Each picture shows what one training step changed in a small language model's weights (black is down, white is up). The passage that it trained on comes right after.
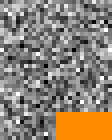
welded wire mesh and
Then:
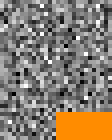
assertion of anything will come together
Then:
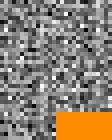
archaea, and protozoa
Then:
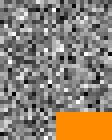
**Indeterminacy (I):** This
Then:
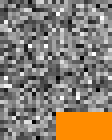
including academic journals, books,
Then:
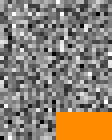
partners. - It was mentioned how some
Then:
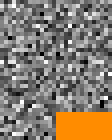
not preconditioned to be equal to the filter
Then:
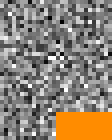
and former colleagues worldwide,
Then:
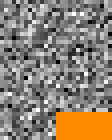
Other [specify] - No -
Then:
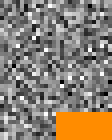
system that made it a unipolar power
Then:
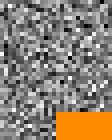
ameliorate the place and so is a
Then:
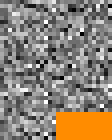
T-S *et al.* Bladder
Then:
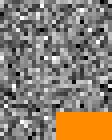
problems are prevalent among lower limb
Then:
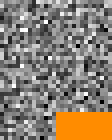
course textbook according to the Program for
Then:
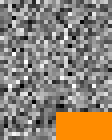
successful partnerships [125]. 5.
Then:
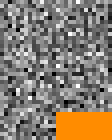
and resource allocation, and gain new insights
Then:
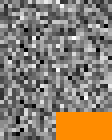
meet its goals (Nwoko &
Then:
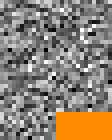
refrigeration capacity of this binary mixture
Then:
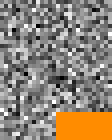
in the region. 5 Soil texture
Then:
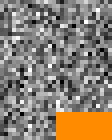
acceptance of yearly disappointment by
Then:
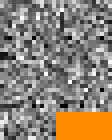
solutions. Below pH 4.50,
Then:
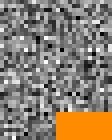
significant effect on performance of microenterprises
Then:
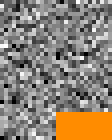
density 5 J/cm ² Exposure time
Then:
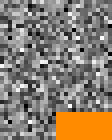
field to explain to users: - what to
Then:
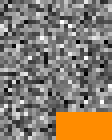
affected society, but the full potential impacts on language education
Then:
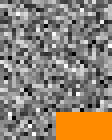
C18 column. Methods Extraction procedure
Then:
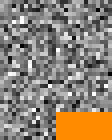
to the cover of a magazine or company
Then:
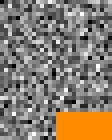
Filling: Image restoration
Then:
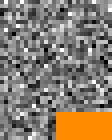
induce phenomena in the wind that make their
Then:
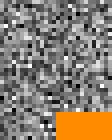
electrostatic and magnetostatic fields to
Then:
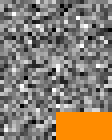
harmony, Global peace.
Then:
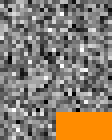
to be initiated at the age of 40 until
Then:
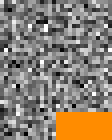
given when evading mandatory auditing,
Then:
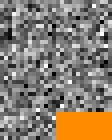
one of the major rivers in Europe with
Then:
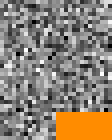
debts, and managing loans, with several
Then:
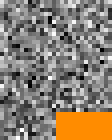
that all records are immutable,
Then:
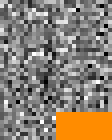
who coordinate and support open source activity. The
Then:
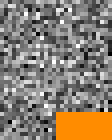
Another 37% regard it as important. And
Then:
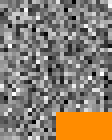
data are the elements of a climate service that have a
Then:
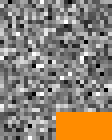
and promotes cultural, scientific and cultural development by research
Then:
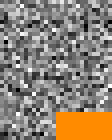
B intensive phase) 5- XXX
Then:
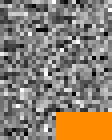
P.; Zgarbová,
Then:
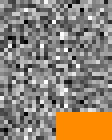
describe cognitive conditions or dysfunction and
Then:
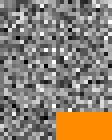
systems. 3.1 Search String: To
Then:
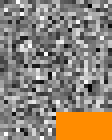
is a k-ideal of S . We can
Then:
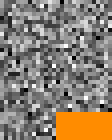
paper, we determine all Perrin numbers that
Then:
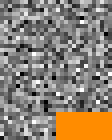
if one changes p to $-p$ and so
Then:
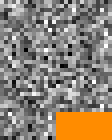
that eIF5A1–WT
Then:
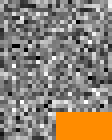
make it possible. Ireland, for
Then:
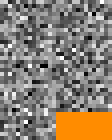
Sciences and Management, NANGUI
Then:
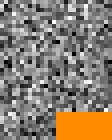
taken before the start of high concentrate feeding.
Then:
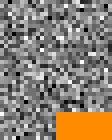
and boldly. As is well known,
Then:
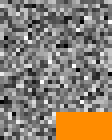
Waltham, MA, USA,
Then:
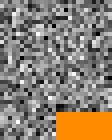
one in four deaths below the age of 5
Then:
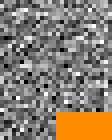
solution of Problem \mathcal{P}_V
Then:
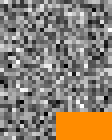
F-2 upgrades, ongoing in
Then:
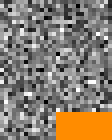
to prevent contamination. The media was allowed
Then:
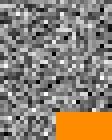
Category 3: Limited Time
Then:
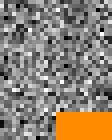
diagonal length: measured from the prominent
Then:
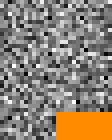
and occurrence of compensation stresses,
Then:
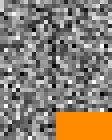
a perfect human being, not only the
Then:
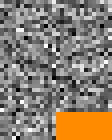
Italy 6. Metrosert,
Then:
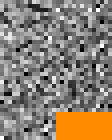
combined with a continuously mixed system,
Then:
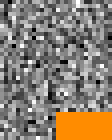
of the railway infrastructure and bridge.
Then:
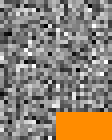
It can be noted that there is a conflation of
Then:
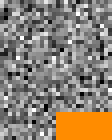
many workloads. In summary, this
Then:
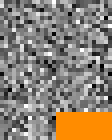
are uprooted from the zone of
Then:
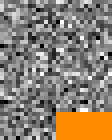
a completely new system for crime prevention and
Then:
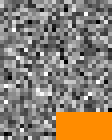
does not, however improve the electrical characteristic of
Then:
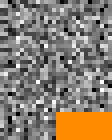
Interest Scale (TIS) for both experimental
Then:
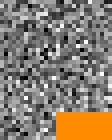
traffic pressure, which resulted in pavement
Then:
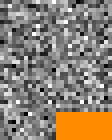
PB holds patents and provisional
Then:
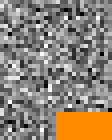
cognitive system is based on weak central
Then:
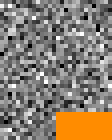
opposed to fossil-based products,
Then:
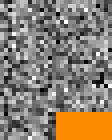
to promote the adoption of DMS in the
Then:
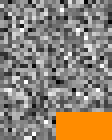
and the sample C3.st.3 is taken
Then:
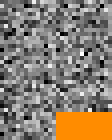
AND METHODS Study area :
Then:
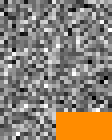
tracking procedure. As an axoneme
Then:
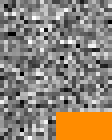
m}^{-3}$) and the fractional
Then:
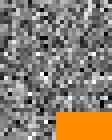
all available human resources to be completed within the
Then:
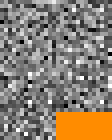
Generally, it takes minimum 2 months for
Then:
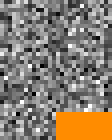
the body of animals through the food
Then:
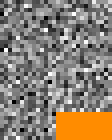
forensic auditing offers legal review in
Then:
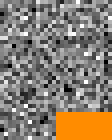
services and biodiversity through e.g. nature-based
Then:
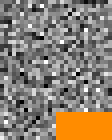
onset of measles, viral mutation
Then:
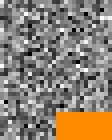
our case a layer of coagulated AgCl is
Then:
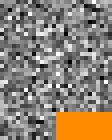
list of such actions follows: - Custom
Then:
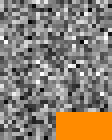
facilitates and monitors group interactions because many
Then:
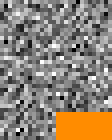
imperfections based on CNNs while
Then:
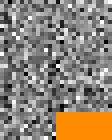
of the PIN photodetector with the same
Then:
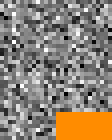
sand to 12.51% for DS
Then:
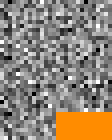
and space (**Figure 4**). The
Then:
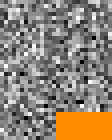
solutions. The bacterial suspension was added
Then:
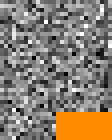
4 the study on integrated science and mathematics stress on learning
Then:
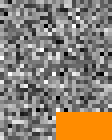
The project team is developing an innovative technology for
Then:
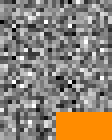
2 : 1. Lambert Beer's
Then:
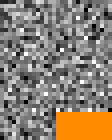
E.U. average during the last ten
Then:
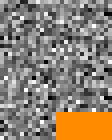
privacy risks and national security concerns. In his
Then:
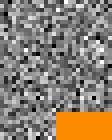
of both control and ethanol-exposed
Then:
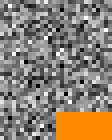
debut novel in Bennington and it
